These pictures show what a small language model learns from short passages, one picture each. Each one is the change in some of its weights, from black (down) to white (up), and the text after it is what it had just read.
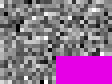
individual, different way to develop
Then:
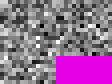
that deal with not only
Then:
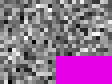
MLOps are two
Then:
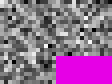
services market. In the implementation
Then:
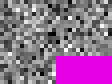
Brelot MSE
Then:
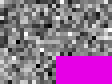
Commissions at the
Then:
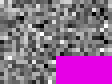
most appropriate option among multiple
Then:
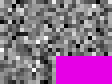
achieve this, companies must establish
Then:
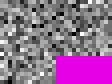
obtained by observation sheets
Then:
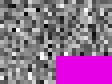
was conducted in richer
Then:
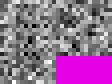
having a positive destination
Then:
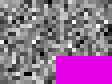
fires smoke can
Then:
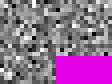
method to make dental
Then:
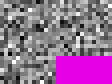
survival rates after
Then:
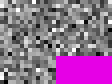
have investigated the resin
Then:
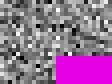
with the corresponding gas phase
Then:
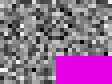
the compression techniques using the
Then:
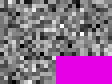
Abstract: In this
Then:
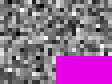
improved. To achieve this,
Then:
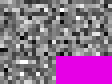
Department Of
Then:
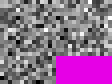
in sexual activity. On the
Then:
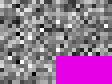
by the addition of water,
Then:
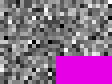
\pm SD,
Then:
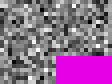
mental processes that they practice
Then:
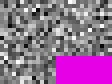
have read this submission and
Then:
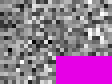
ID SYSTEM
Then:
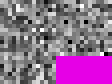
involvement in decision making or
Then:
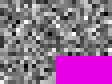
project has received funding
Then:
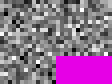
edge in the market. The
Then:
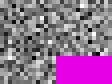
or non-sovereign
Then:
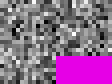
be actively involved in the
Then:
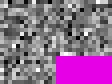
is greater than 15, or
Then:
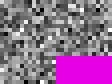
rest. Since Q exhibits
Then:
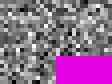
Minima und
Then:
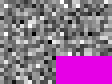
odor reduction, plant
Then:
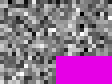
is represented as-
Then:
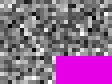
the modern society. Early
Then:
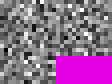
reported in earlier
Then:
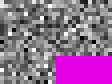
floors, changing
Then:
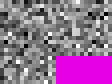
ADN variations,
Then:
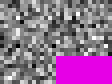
phase, l , depending
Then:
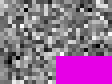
fall. Using the
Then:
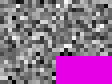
Field doesn't know
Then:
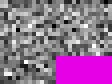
and surface roughness of
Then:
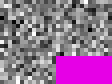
injured by contaminated
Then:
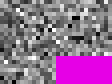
from a discrimination between
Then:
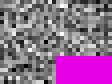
practice" means a trade
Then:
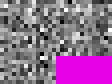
was analysed in relation
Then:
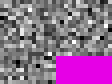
patients with high serum
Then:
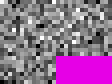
that replacing 5 %
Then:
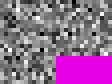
Actions folder. -
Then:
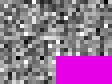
pixel. This increases
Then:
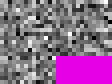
in case of 120,
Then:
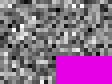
the codified legal system
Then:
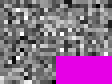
**d,e**, regions
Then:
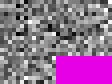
2. Fibre is
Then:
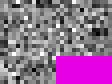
leaflets, which
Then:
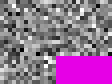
men, aged 18 to
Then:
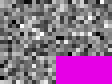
an affliction to the
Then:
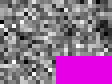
learning Arabic
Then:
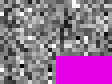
oxygen species,
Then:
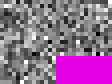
4. It was written
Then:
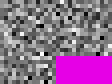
of high pressures,
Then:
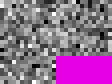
need to strengthen
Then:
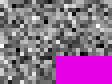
immediately after the
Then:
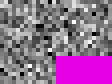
in turn improves human
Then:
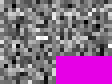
efficiency of both methods,
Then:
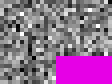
temperature curves for typical
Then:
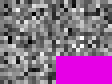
Khemta Ye
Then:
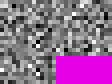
exercise intervention studies
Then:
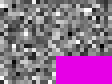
benefits. However, many studies
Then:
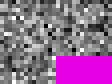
database system. 3.
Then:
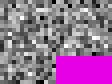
expanded range of
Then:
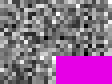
OXIDATION OF
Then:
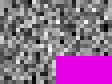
charge loading is required
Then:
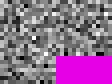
without access to the original
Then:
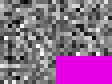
the paper ranges from 6
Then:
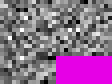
nuclear boundary
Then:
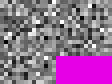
for independent participation [12],
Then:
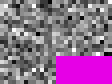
Social media can help
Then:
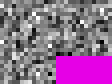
second date. A difference
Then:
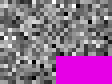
at a wavelength
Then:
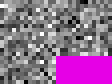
nest to food sources.
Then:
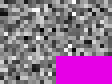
Attitudes by
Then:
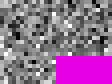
more effectively and efficiently
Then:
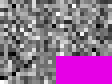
and compare them to
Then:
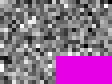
a striking mass.
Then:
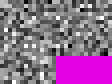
snacks and
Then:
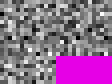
respect to its lowest
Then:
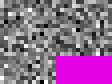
factors obtained from the review of
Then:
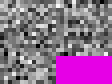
approach can be very efficient
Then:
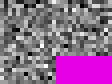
processing (architecture,
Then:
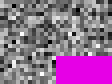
significant RPL reduction and
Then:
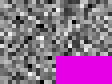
of the user. As a
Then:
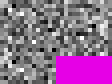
input and output voltage
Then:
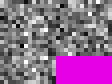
attitude male and female
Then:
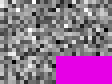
have been identified in the
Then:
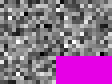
Figure 3: Weight reduction
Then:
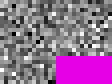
replace and reduce peat
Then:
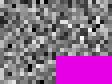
study and documentation of
